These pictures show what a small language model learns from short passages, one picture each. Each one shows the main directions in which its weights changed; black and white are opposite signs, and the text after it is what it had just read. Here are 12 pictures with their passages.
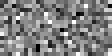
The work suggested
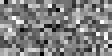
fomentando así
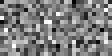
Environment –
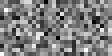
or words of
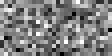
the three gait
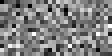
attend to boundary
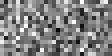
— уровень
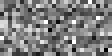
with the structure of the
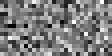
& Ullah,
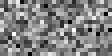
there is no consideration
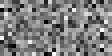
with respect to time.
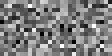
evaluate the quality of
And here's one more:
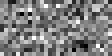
model can be used to
